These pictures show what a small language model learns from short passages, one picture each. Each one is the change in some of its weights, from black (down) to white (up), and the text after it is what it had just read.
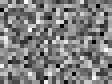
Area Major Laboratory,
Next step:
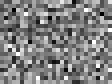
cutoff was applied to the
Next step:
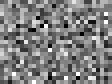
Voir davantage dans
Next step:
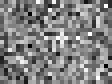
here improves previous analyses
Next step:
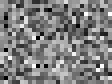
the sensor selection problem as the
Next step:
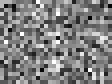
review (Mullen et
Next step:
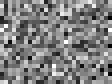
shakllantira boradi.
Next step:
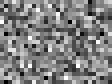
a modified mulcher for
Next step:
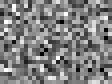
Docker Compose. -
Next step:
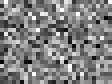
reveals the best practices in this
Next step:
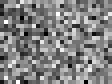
a known state ($\ket 0$).
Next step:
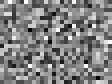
population ayant l'âge
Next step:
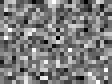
– Intervenção Abordagem
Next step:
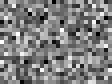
a start token from a
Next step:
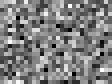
rivojlantirish va ular orasidagi iqtisodiy
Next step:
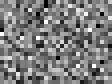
to assess the level of electronic
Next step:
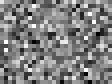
from UTAUT because it
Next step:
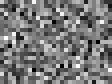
edición crítica y
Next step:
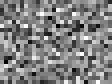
the form factor cutoff scale.
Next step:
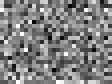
time scale, with respect to the
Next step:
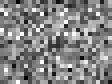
$n_1 \times
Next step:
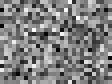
nature for the well being of every
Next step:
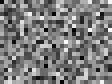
relationships such as hyponymy
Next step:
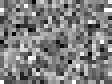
pesquisadoras alocadas em
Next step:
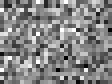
we estimate a linear scale of
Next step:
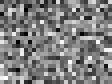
Nine classes of integrable
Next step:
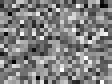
of an ontological stable order,
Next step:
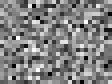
системой общественного
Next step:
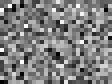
The virial and projected mass
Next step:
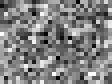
[1]*University of
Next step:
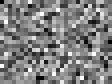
facilities with respect to each other
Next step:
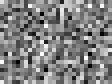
encoder blocks. 3.
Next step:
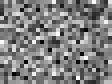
main principles of inclusive
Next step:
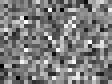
Maccarini S,
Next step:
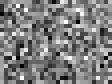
technique with an existing technique. Table
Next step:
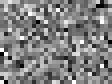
in the previous section yields the exact
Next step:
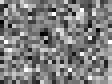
dictates very small perturbation
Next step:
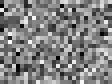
it is natural to expect that this
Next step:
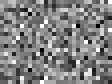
levels. It helps to
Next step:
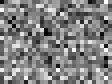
of Medical Sciences and Research
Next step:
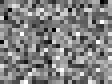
high-performance platform that
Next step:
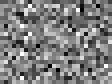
given 1 unit of normal saline
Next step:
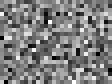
interactions. In addition, the expected
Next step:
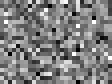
by batteries, reducing
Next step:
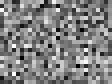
in implementing the K-12
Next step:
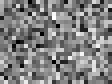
The policies create tasks per device for
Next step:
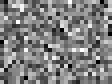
maybe present in patients with
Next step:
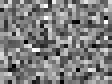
akými sú
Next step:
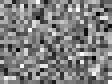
що не включено
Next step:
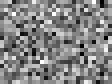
done in the last decades.
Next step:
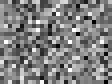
transmitter/receiver and
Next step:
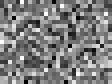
book "Surfing on
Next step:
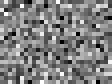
(2,2) distribution.
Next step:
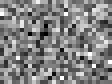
entity that propagates as a
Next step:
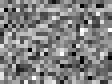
vidas por isso não
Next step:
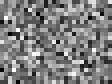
hand to see effect of the
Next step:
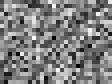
integración global,
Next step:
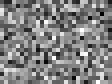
rates. Overall,
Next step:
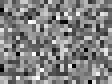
imprevisível evolução
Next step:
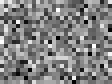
means of the superconformal
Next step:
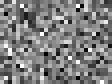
biladigan mutaxassislar
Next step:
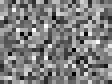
должностных лиц
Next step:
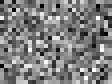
for all citizens in
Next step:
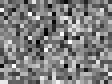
to the one depicted in
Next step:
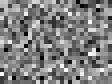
- смысл жизни
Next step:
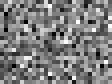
α B1 with the amino
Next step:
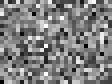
digital addiction: skewness
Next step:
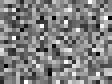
pada shift kerja malam
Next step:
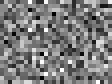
concernant la capacité de production
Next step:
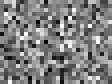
can be glued into a global
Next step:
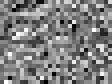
within the scrambling
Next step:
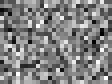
to the possible implications resulting from
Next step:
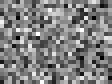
but why is this so?
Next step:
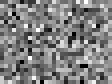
head-to-tail connected and
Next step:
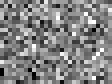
Nigerian universities.
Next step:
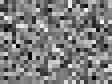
was played by parents,
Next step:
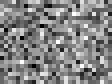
reliability of a random sample.
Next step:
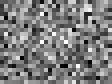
flexibilidade, conceito
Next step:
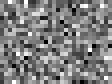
o como se les llama
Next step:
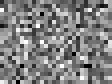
an antipodal center of symmetry
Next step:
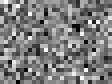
was in the first ten days of
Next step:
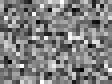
the other hand, we consider the
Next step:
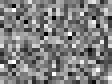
соң және
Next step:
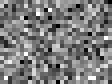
afetar negativamente sua
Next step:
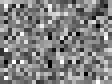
become more and more relevant with the
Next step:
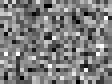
young generation of Bali.
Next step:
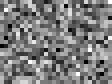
como un TECI, en
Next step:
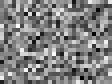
society: The development of higher
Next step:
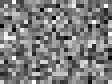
prevent critical RE problems could be
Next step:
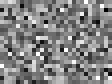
rejasini tuzishda
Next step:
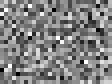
\bothros was originally
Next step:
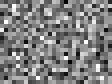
lost profits. - The
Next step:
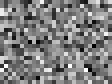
Kindia, Republic of
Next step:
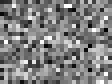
~thickness of~ &
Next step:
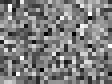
falling, shattering the
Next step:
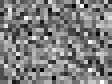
the HELEX Centre at
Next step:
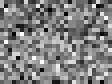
the intergalactic Hubble curve
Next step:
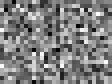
retrieved and the error
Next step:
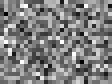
biologiya darsida
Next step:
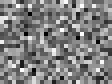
Father's Highest Level
